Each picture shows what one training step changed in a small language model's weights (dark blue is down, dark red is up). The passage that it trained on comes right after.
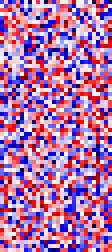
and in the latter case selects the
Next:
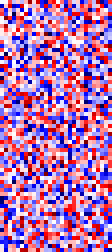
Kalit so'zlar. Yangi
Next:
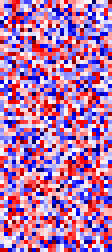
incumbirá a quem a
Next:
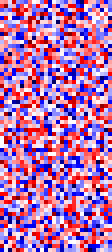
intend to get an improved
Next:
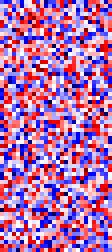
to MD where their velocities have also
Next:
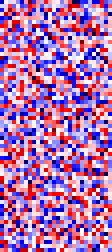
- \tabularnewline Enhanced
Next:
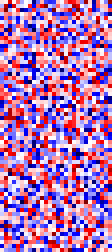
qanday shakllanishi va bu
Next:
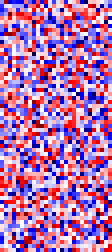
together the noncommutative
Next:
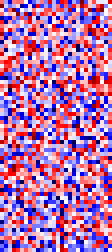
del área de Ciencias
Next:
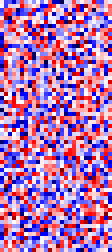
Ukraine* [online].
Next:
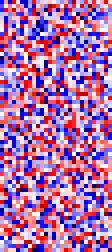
$^{4}$Department of
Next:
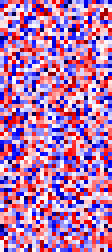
January 2024 yil KEY
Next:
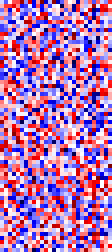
hueso, cartílago,
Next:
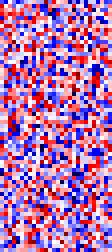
irrelevant deformation called
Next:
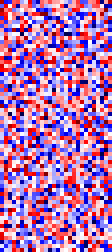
will greatly simplify the
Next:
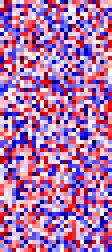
и (B) димеризация
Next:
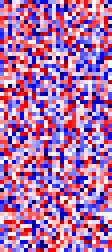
$U_h$ have units of
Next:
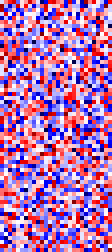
интересных страниц
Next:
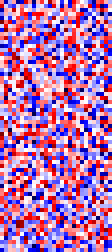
Україні система
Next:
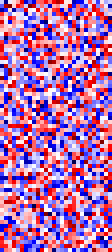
lẫn nhau trong
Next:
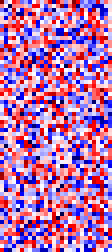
(e_i) quadráticos
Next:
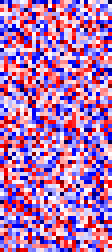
shakllangan bo'lishi,
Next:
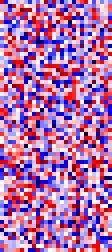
reconstructed stray-field
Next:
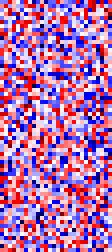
dS} results in \begin{equation}
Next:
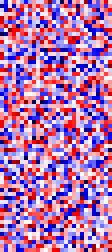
matières premières:
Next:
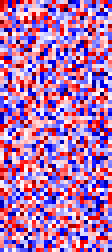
Nacional de Justiça
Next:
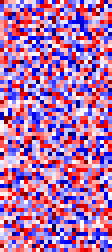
near wave onset or peak.
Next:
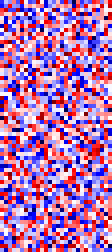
deal here with any kind of
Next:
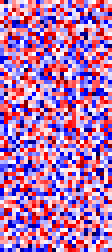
effect induced by the higher
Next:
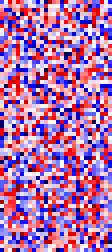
educativa se erige como una
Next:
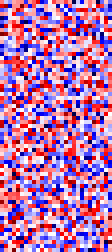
trabalho é válida para um
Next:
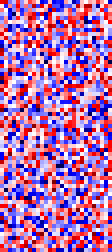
of the 3-pt angular correlation function
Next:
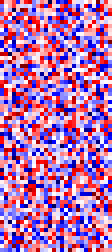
el rendimiento escolar y la
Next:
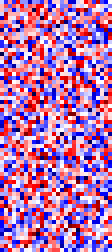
at 70K, in which BST6
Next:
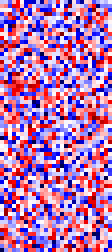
melhorias incluíram
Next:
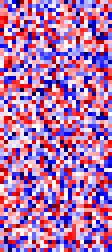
time saves nine* (Один
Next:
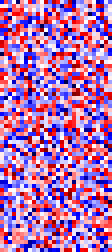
the bridge sizes.
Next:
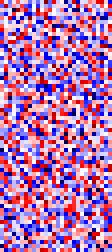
rasmini o'zgartirish
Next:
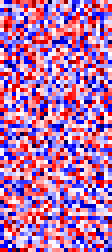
nicht zu plagen –
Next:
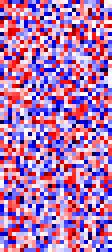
values indicating closer waveform
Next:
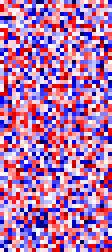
профессионал рол
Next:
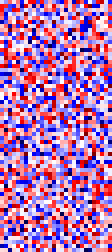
заходів примусу
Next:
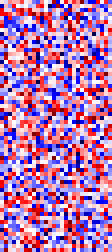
negatif yang ditujukan
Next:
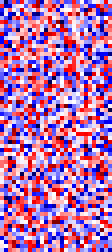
Ташкент, улица
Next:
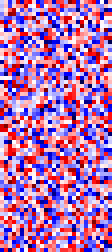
will not be relevant for any
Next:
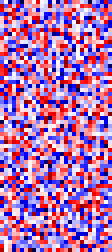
apply $k$-means clustering
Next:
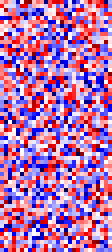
0,05$ относительно
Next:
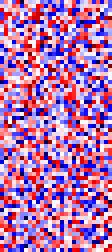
7: the evolution of the normalized
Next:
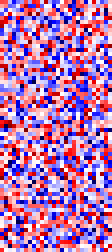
of the quantum dot (one is sufficient
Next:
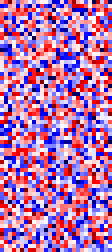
по поводу чего с
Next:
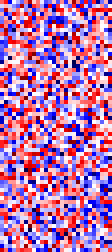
and Karimzadeh, 2015;
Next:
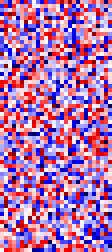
models have been proposed recently, most
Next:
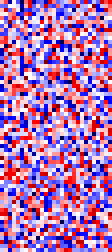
shikastlanishdan himoya
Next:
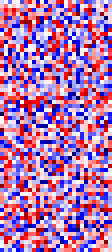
roots, only one yields the
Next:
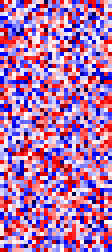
namoyish qilish millatda
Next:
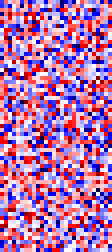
do not compare our policy with
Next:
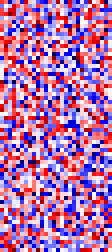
images, is used for designing our
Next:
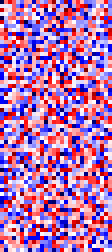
Ekologik bog'liqlikning
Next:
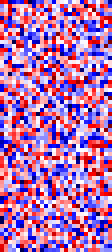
A team of researchers from
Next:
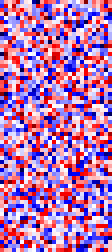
preserving the family.
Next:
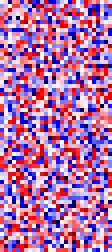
Collaborative Research Center
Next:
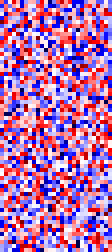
droplet always remains in
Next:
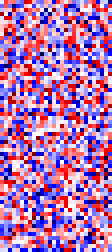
that more compact star mergers will be observed
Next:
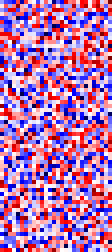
accuracies and fuzzed
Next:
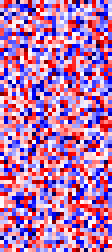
into a luminosity change that
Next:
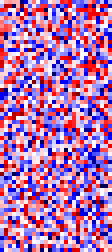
histologia do sistema
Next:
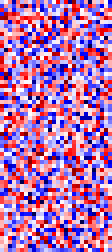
total time derivative (modulo
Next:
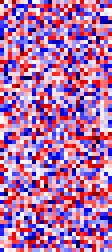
embora de larga escala e
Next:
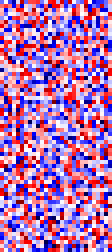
distribution probability are shown in Figure
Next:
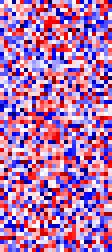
and $v_2'd \notin
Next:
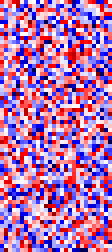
the list of overgroups of
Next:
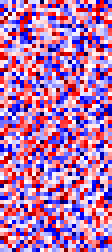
$\AA$, the encoding with
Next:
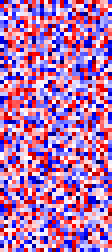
को सुख
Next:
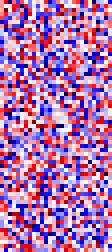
\subsection*{PR: Priors}
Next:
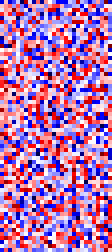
explicitly with a linear spectral
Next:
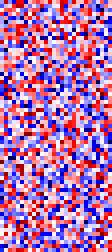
1. Алексеева И.
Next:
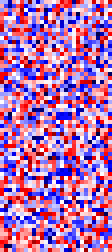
total de răspunsuri
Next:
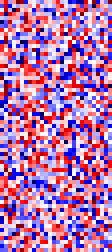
основе которого и
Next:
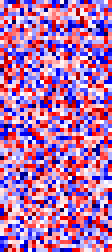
the same noise amplitudes as in the
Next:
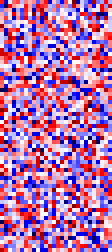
urbani riscontrati con
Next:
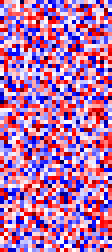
natural way to reproduce the
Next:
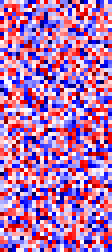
antiferromagnets generating
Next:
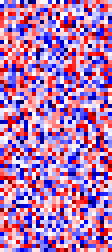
mechanics. We show its numerical
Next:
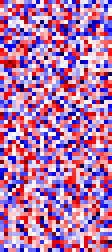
Jakarta : PT Gramedia
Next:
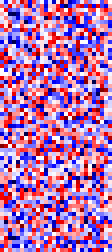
yili, deb e’lon
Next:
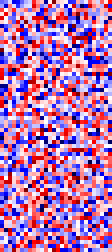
\\ \midrule % Use
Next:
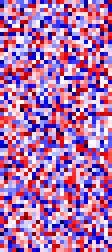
brokenness of conformal
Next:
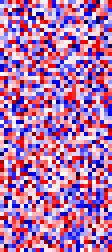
$X$ contains no transitions.
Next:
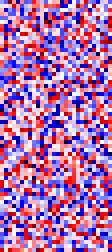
casas aún en situación
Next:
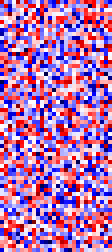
work are:} \begin{enumerate}
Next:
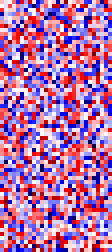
measured in $\gamma p$ reactions,
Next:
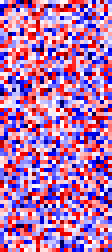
the study of R&D development
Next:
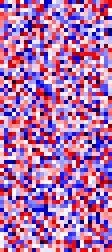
scientificità propria
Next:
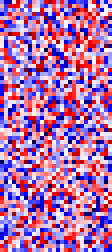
largest contribution to $N_d$
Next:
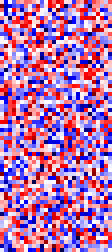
біженці відчули в
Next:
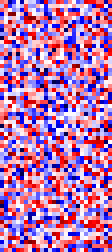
We have found that the reconnection
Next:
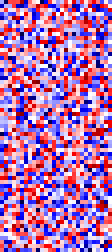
акцентирует внимание
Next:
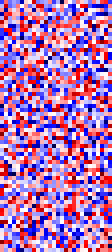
focus the user wishes
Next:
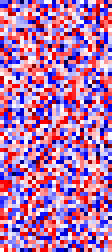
by RD to correspond to a SM phase.
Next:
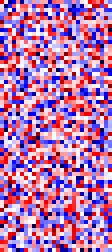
left panels, the green
